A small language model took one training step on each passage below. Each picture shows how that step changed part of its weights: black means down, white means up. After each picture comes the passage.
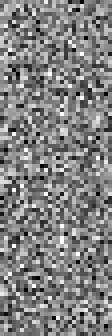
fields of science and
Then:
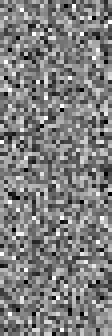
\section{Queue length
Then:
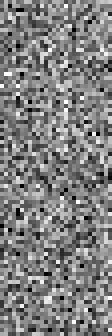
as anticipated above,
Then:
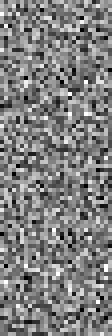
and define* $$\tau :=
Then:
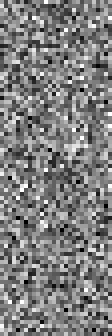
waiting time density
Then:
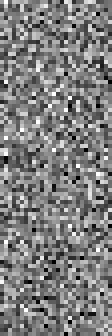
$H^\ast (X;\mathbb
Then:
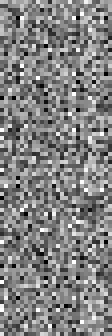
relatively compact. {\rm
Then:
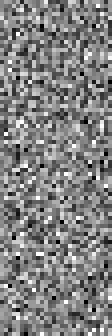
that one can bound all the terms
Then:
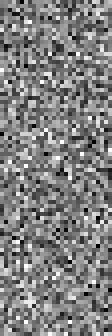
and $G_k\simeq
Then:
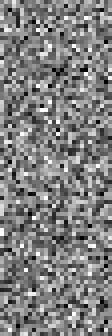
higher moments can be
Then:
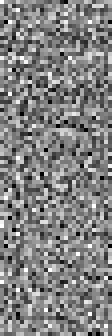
is a minimal chart of type
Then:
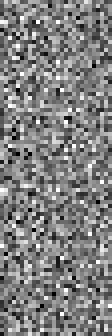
summation in geometric terms after
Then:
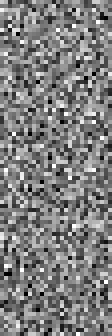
the \f\ $f$ at
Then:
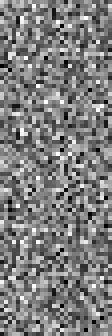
derivations satisfy the invariance
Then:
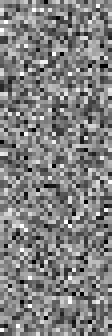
\overline{H})$ is a
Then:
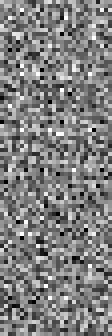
variance 1 for a fixed
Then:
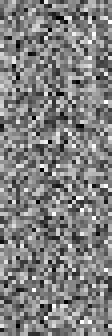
quantum groups are those
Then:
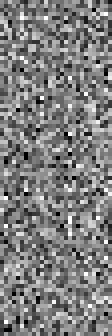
where $V_g$ is
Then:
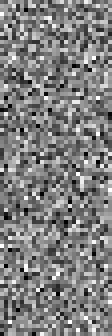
and $\ell_x^s$
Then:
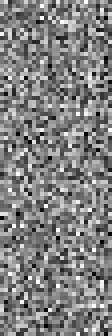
the second queue is stable
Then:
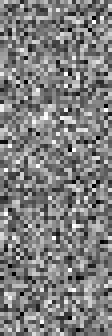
least $m$ of the components
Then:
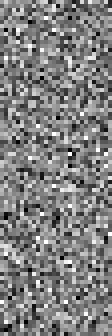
$N$, a cocycle
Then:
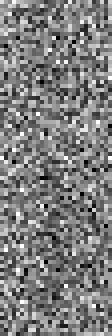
is possible to find three vectors
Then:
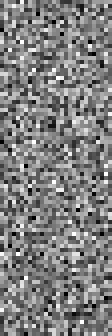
cross validation for
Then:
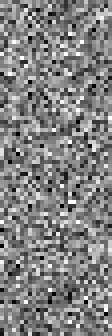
some similarities with the large
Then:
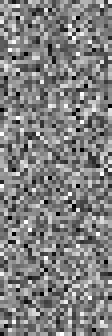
book of Allouche
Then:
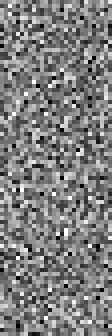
that those points are highly
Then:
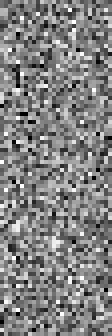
fourth term yields
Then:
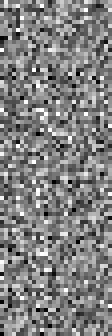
feasibility and boundedness
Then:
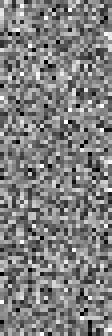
A \textit{Cartan
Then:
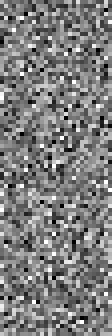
X \mid X \in A
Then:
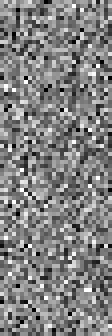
not require any stabilization
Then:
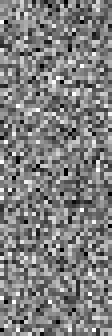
categories of totally
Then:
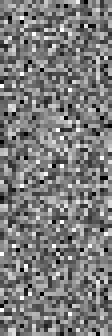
\leq \alpha \mid
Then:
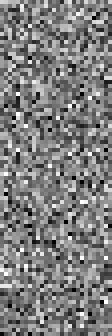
$(H_4)$ was first
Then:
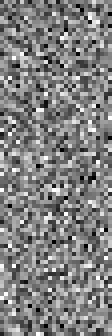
having the parametric equation
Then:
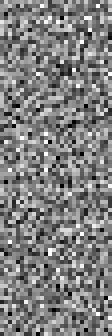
equations for all the cases in the
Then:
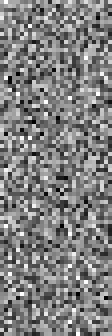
of $E_i$. The
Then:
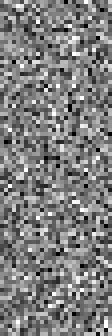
place, we claim that if
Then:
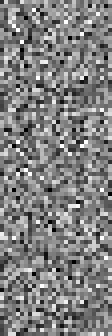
one Demoulin
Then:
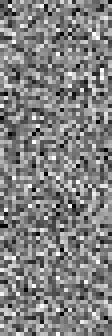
two perfect gases and we
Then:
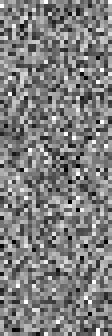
by simply allowing the
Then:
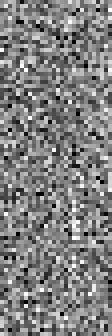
a universal bound for the
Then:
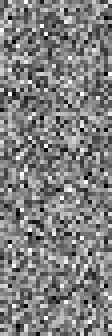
is the reciprocal of the
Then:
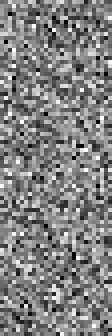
of nonisomorphic simple separable
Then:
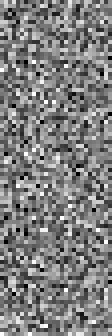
spaces $B^7$ and
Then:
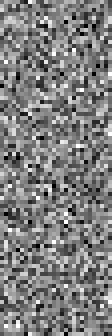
answer to his
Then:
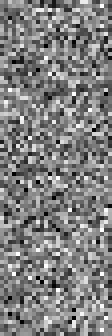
$(-1)$-eigenspace of
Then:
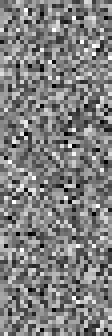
in detail). The
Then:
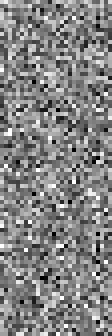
of complex quadric and its
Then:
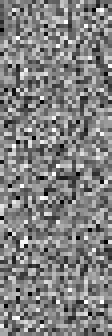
remaining figures.
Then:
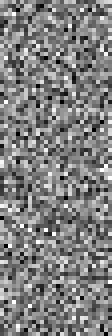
the off-policy
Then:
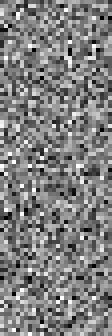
$X$ and $Y$ can
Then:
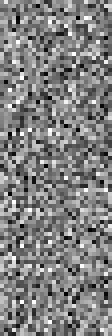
intermediate workspace, and
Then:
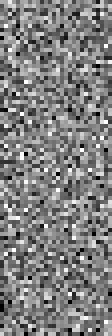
on \(M\) for some smooth
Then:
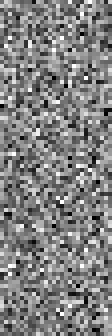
references here. The
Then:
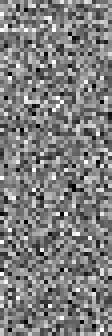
and $\varphi\in {\cal
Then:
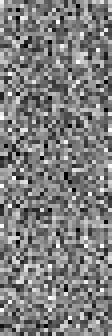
interesting. In this
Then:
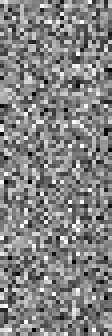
elements of $E^{\circ}$:
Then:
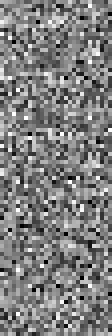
which is a multiple cover of a
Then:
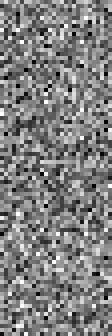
mode is an effective
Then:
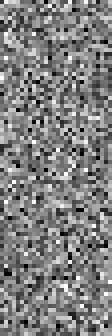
set of $\ac_f$,
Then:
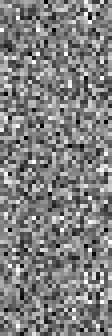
it to the two-sample
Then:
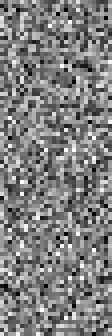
In mechanics this approach is
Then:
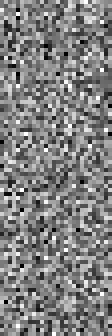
described. The reader will
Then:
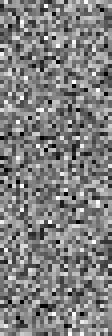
sign cannot be \K\
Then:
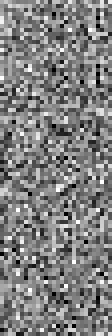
of geometric complexity of
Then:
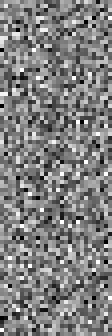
the figure is the invariant
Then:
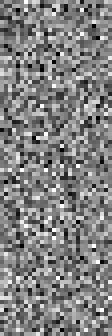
in the polydisk
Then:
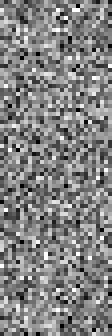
a (convex) subset
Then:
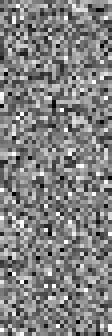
toric ideals possess
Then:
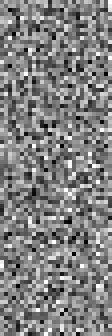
structures linking the functions in
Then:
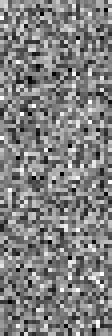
to be {\em Morita
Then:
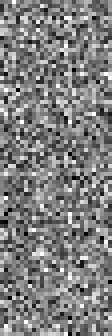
orders $K_2$ and
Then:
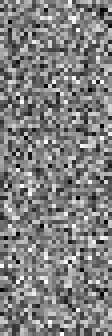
(H1) for every
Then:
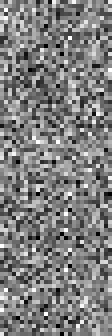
repeatedly traverses
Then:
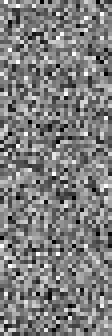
permutation invariant set
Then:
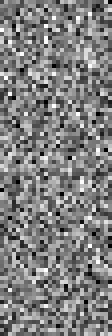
equipment might follow the
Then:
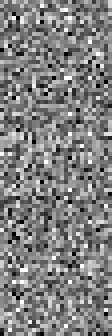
proof is nearly identical to
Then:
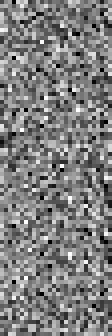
\end{itemize} For
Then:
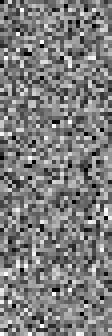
$Y$ which we identify
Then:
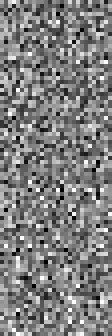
then there exist exactly two sets in
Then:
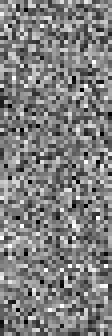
and $\tilde{n}$ from the
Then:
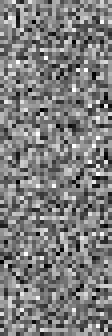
up some notation we will use
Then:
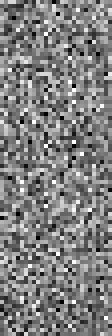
is pointwise collinear with
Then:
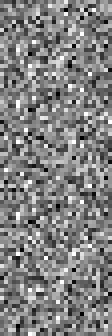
Proposition \ref{recuf}
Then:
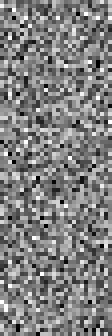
aiming to combine
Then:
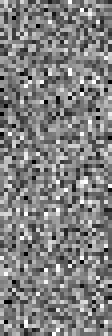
consider $\Fam(I,
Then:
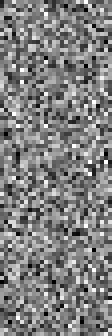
In this section we will determine
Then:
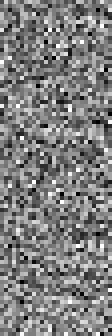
same time, a certain
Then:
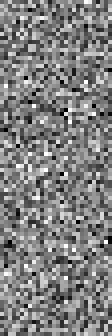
with the value $D :=
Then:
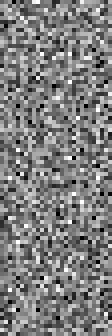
plot indicates that the
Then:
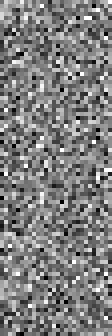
concrete realization of this
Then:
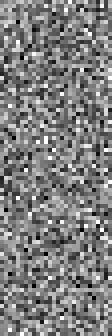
have the Lipschitz
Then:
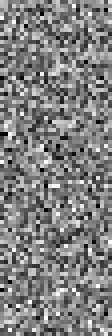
to the optimal dynamic
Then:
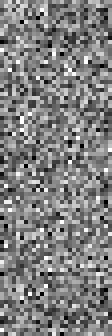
4 \text{ if } g
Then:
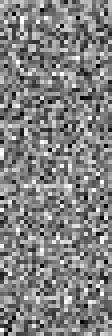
result, namely a
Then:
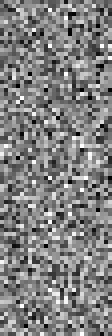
Gau\ss coefficients,
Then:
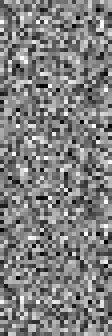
resulting relative gap is
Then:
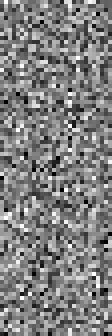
$m \geq 4$ is
